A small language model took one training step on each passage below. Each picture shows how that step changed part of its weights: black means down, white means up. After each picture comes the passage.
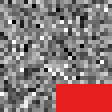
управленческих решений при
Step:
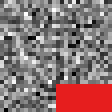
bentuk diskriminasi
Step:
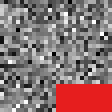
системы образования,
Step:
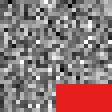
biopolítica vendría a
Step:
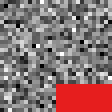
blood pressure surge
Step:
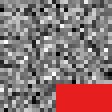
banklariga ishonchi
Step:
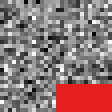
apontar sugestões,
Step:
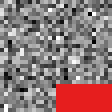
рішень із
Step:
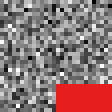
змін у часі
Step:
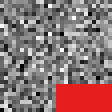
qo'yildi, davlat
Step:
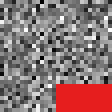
sebagai alat bantu
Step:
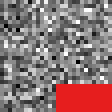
conjunto con profesionales
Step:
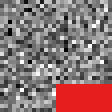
не современном этапе
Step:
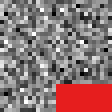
routes, digues
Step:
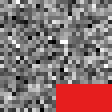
dentro do Sistema
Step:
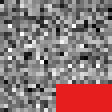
pintores, escultores
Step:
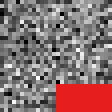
los wayuu, está
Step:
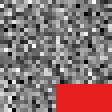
Como a integração de
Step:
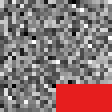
consiste en un proceso a
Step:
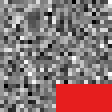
bahasa yang paling
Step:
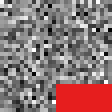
al forzar a Gorgias
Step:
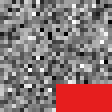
walorów natury
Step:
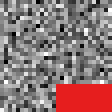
қарорим, жони
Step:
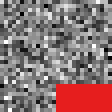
ko‘chatlar soni,
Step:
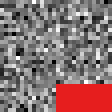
decenas y media de unidades
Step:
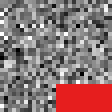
va madadkoridir.
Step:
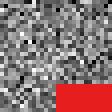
uzoq yillik tarixga
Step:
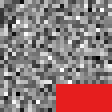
Aniqki, mumtoz
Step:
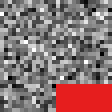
produto. A transferência
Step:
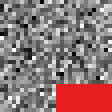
"*ressource la plus
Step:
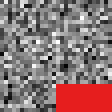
sirup X dan larutan
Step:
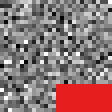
edi, uning koinot
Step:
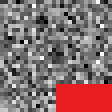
investigación. Referencias
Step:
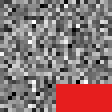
madaniyatga e'tibor –
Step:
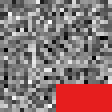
які сформувалися
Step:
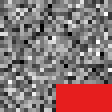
қаратилган илми
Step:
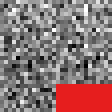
ve öneriler.
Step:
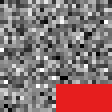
qilish va turli masalalarda
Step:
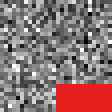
osmoni. U yer bu
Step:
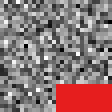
Khomidov - Can.
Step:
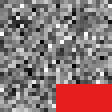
YECHIMLAR 3.
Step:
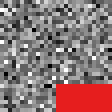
che *Amoris
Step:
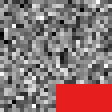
establece que, en la
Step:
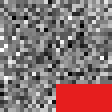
entende-se que a
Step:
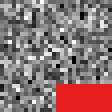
bildirimler verdikleri
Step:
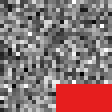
є особливо
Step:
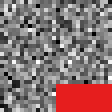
Shoniyozovning ilmiy
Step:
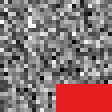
afzal deb bilmasligini
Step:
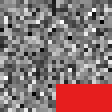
explains their practical
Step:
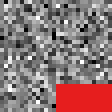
de micro convertidores
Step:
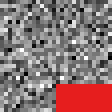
veya aksesuar,
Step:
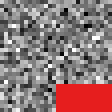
readiness of students of
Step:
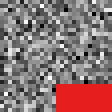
had made haze
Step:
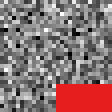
naciones así como también
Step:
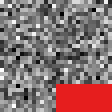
abordagem teórica*.
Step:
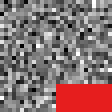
форматы ответов
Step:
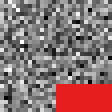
sports in a juvenile
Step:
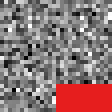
applied assumes a
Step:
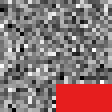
эпоху правления
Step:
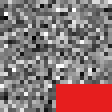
& CIHLÁŘ
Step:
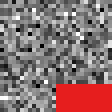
tepish paytlarida
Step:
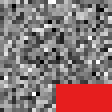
tebranishlarni pasaytirish
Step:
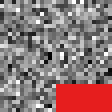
chiffres mentionnés
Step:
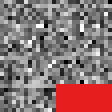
% Крупность, %
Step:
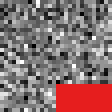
о стабильности этих
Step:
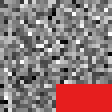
starter dengan pengujian
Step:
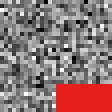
mereka (Hossain,
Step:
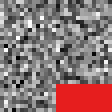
de repúdio do
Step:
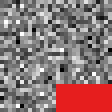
ingichka ichakdagi
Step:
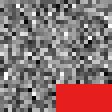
muallifning bevosita
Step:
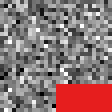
rubobining kosa
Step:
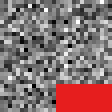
Kelas XII Semester
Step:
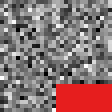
con respecto a su RA,
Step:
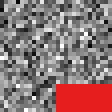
va maqolaning asl
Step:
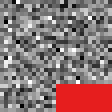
do presente artigo é
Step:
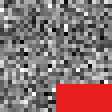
права граждан на
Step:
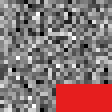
Бухорода машҳур
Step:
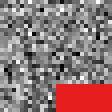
tahlilida ferrit va
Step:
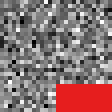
objetivo de controlar y
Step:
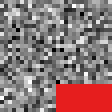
yerine çözüm
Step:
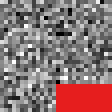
що ґрунтуються
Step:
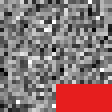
autor. Fig. 8.
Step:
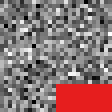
This design relies
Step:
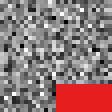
som samenstellen, in
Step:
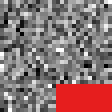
an airway exchange
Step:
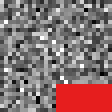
ilmu keolahragaan,
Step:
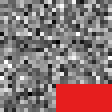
u mahsulotning sifati
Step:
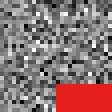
do ML pode se dar da
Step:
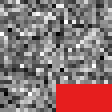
блогосферы (с
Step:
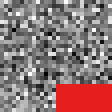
de Guadalajara,
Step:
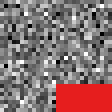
и социума в деле
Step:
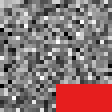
tayyor maxsulot
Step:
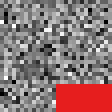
e città che
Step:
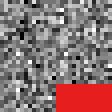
populações por regiões com
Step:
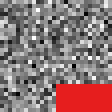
of the article is to
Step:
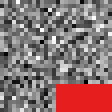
maktab diplomiga
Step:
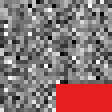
шу жумладан
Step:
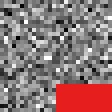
SE 15; darunter
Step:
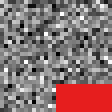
the insurance sector in
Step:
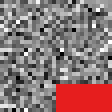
que regulan la extracción
